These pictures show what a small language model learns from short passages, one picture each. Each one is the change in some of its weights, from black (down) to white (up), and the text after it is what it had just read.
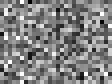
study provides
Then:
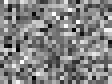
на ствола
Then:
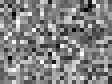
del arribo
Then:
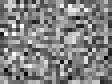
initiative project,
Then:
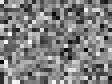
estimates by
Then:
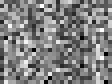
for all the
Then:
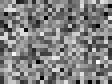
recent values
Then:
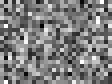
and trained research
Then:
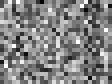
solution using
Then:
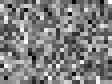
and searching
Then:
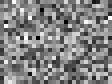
the problems caused
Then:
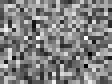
national level.
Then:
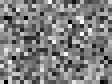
Quality of
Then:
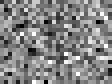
и далее
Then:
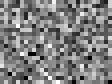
*The New
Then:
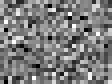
- Weathered
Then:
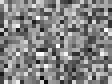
better accuracy to
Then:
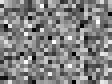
inputs are
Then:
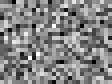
arise from environmental
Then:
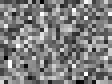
Rio de
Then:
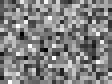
The sun
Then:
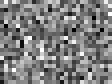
va arzon
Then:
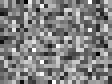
establece una
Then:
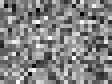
misma, se
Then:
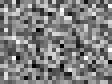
saat S
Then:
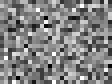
It presents
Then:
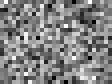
the floor
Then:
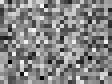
una revisión
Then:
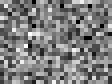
market gaps
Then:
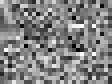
genetic data
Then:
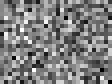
study, we
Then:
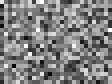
tizimini va
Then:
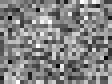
energy usage related
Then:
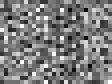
law //
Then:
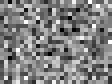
We hope
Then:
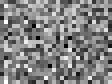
However, the study
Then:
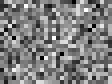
Germany in
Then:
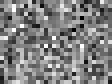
it mandatory
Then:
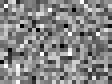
no significant improvement
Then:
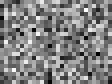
chiqadi hamda
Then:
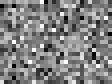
muammo va
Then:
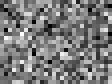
3 етап
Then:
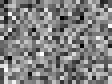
apply in
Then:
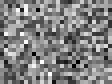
the educational
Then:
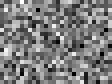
working with a
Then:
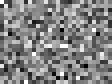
not offer any
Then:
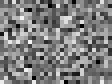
be mediated
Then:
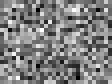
integrative approach.
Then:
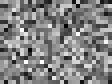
aula, para
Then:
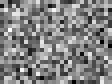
alternative or
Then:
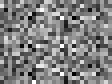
greater cost
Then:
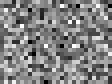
consider best.
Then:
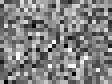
students, which can
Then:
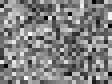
that have several
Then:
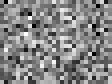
From the various
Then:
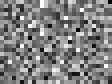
formulas are
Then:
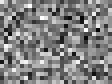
perbedaan yang
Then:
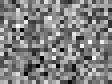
The Role of
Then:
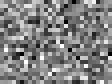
portal are
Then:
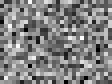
with a high
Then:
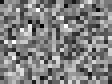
fue el
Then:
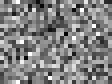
objetivo es
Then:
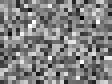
kelas XI
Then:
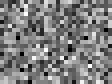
and current stress
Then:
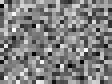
producers to
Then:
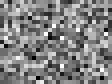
target market.
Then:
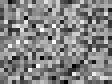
It can be
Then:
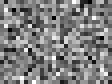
Data Model
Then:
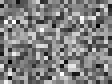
expected to
